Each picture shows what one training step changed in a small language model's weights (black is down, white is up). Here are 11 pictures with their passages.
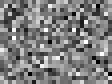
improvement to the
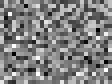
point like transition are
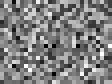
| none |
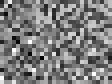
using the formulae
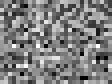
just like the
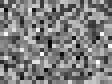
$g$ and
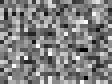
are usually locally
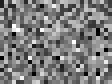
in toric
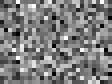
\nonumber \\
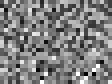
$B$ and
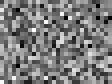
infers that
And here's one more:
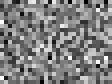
from this, again
